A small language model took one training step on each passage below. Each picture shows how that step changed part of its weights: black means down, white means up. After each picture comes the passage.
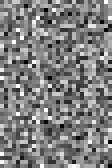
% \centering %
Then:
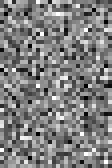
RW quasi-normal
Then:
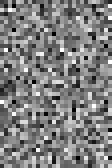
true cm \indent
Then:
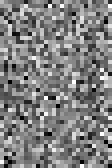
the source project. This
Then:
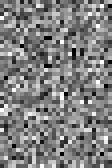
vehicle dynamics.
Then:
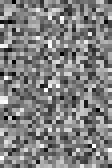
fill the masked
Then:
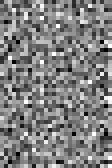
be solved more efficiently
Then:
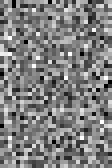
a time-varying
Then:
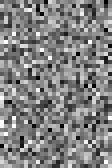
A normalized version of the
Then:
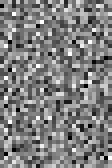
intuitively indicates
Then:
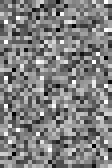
side and the first and
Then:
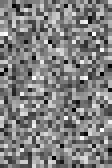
the final solution. The corresponding
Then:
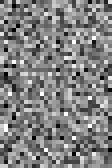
spatial \emph{and}
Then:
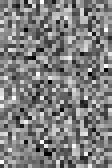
the basis of equivalent
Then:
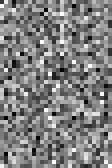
meson of $\rho$,
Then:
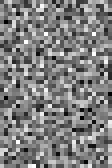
be considered as a finite
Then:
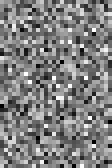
on the detector surface is
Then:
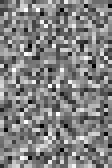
\ee where $f^{- i
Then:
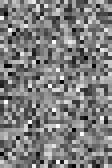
under Grant No.
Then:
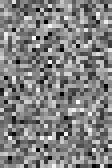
parameter $a$ increases,
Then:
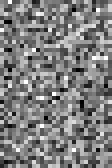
+ \cos^2\alpha
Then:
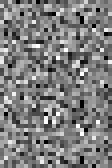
(f^*_\varepsilon +
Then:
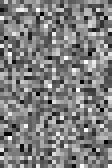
extra clusters have
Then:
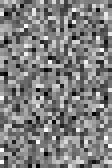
$(N2)$. Then there exists
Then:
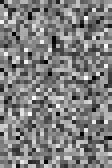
isotopies) to
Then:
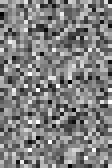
\rightarrow e$ excitations
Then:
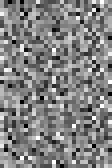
using Theorem 1. The following
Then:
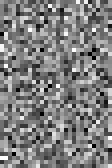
interpretation, the wave function
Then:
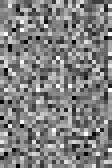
is the unique solution of $
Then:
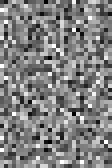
\Bigg(g \cos
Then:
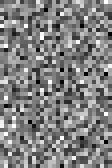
traffic as the density of
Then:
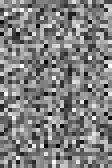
the SS model, in
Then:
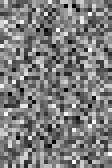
and strong consensus between
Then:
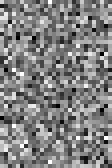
with $p = a^2
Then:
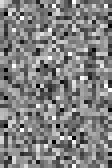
\, ds \eeq By
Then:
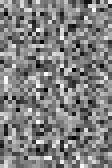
\item $DN^2
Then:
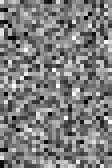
and hence get split in
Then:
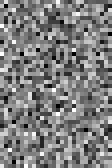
shown to be useful in
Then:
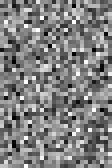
which vanishes exactly
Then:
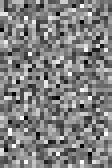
is of full rank,
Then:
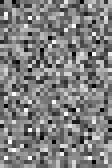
spectra. We further find
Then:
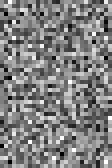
induces a change in the
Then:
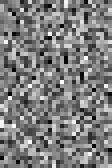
power of the DHT
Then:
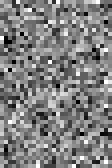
$v$, respectively. The pair
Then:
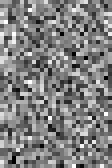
the analogous of problem
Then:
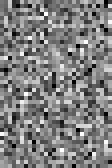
a control magnetic field. It
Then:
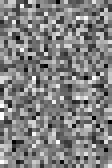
is to estimate the terms
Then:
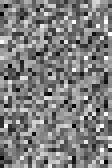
average distances between
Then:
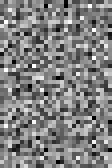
to verify the user
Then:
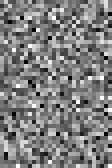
0)$ such that $x$
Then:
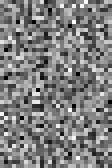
error bars for
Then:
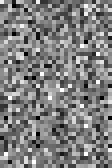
systems range from quantum
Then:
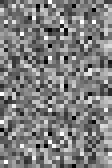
Hilbert Basis
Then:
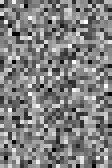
the measured density will be
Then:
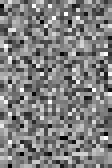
one can view the second
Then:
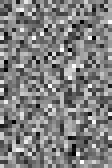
\ G\subset \R\
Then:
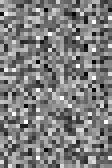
, \] equipped
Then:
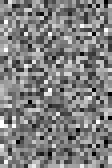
a part of the proof of
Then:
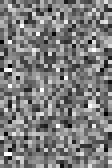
In large-scale
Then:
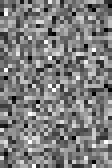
dualities. In our
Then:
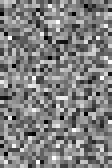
structures. Due to the
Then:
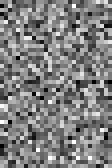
$c$ close to
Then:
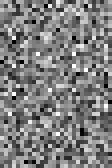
topological restrictions for
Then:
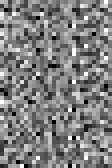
masses collapse,
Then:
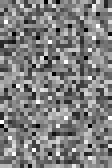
{\small Department
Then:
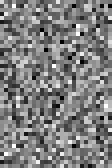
signed distance function inference
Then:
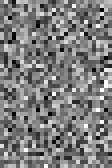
growth is recorded
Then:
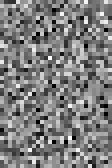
CMS collaboration
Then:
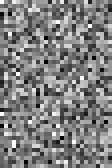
and National Science
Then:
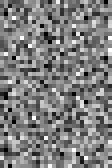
gain in UE
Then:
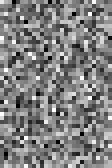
of Doob's theorem which
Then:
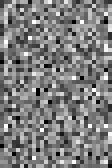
scalable automation while
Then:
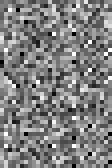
(one of the founders
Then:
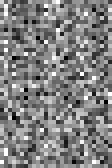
this work, we explore
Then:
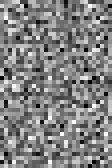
is, in fact, a
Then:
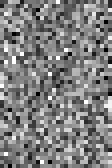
are obtained by supplementing
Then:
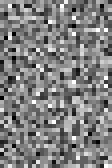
$t \leq q$
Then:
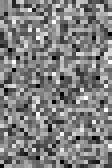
$\varphi_B$ and
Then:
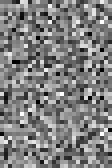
output flow. \item
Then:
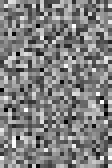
so a direct calculation shows
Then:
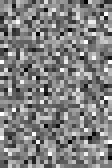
quantum gates, but
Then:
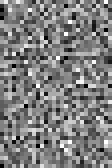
and coherent quantum
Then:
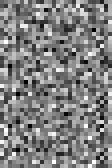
been obtained recently in
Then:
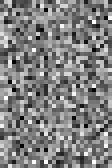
it becomes possible to model
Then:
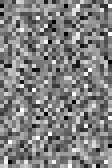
parametres of the effective
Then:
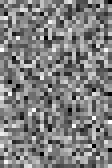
In the following time step it
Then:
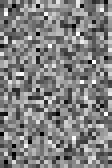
review the actual
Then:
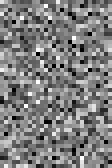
energy landscape that
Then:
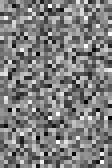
wave function is restricted by
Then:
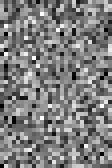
marché. Les
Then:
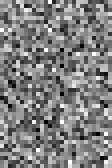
$X_0$ since it
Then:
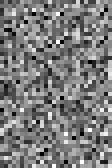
smooth cut-off
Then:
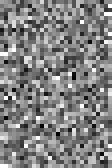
on higher frequencies
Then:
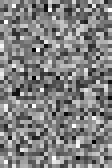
the tolerance on the
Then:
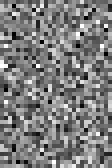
homomorphism $\sigma: X
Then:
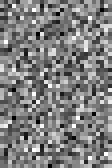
of evaluated student
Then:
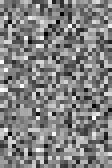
then the solution is $$ x =
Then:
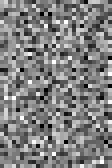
that the quotient $
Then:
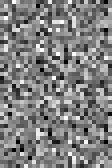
the Miriad images
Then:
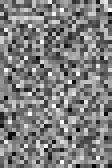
$\lambda=1$ and
